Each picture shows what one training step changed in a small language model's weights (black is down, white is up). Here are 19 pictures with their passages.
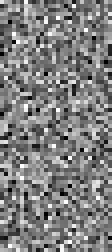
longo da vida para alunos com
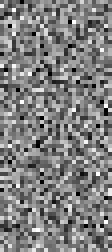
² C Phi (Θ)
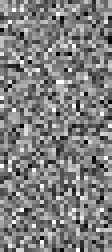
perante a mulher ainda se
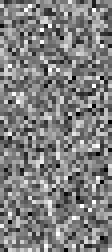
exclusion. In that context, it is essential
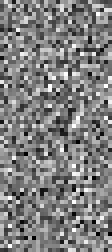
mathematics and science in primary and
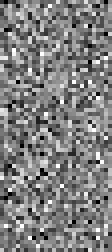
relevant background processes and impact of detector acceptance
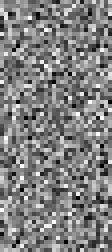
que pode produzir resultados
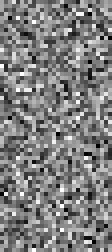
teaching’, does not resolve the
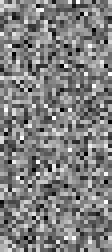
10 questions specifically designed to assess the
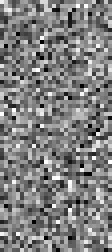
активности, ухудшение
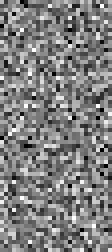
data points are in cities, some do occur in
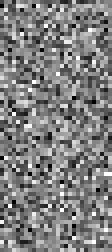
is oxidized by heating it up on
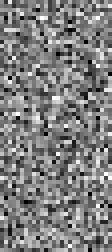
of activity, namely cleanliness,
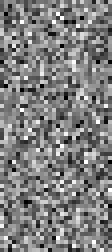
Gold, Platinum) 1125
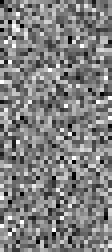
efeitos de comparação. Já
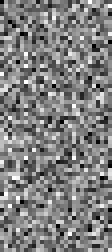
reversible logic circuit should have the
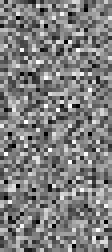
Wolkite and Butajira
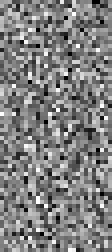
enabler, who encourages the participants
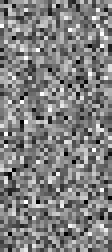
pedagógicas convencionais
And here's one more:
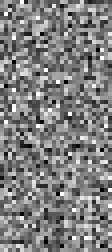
importance of the neighbors, then
